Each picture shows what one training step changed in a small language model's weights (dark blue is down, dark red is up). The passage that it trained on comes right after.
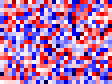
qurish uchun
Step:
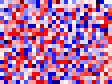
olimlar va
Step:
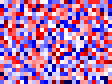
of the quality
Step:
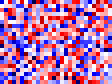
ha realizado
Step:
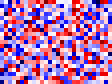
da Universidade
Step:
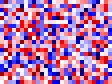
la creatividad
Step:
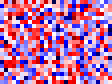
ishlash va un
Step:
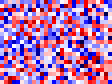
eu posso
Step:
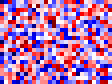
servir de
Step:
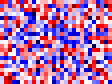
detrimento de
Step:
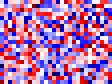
base na
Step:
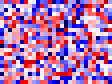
в том,
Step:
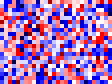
/ Pour
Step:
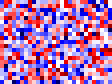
des mises
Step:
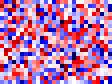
der wet
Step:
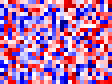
e que,
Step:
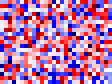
2 mingga
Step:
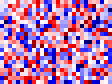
la Reforma
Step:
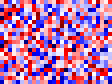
internacional entre
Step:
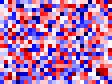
consciente de
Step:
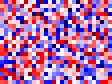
чем к
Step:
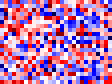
objetivo de
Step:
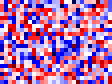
siente, que
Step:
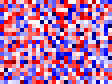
qilish va
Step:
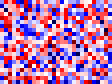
laços entre
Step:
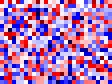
les risques
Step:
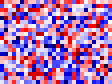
защите от
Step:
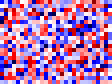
positivo de
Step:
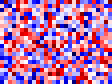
und diese
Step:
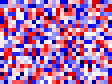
alta, também
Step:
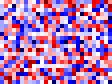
sol et des
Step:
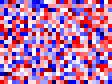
beriladi va
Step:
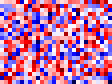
dengan baik
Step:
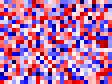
de manera
